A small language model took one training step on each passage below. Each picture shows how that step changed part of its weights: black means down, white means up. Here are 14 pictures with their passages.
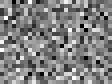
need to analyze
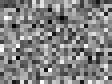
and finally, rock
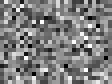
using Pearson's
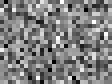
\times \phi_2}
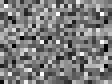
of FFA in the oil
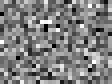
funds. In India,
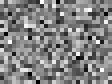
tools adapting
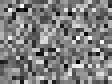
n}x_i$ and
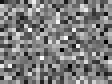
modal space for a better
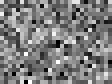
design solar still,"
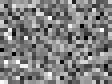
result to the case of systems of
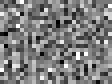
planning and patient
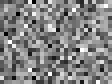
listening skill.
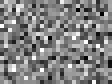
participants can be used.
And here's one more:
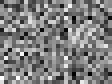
*agility* to the
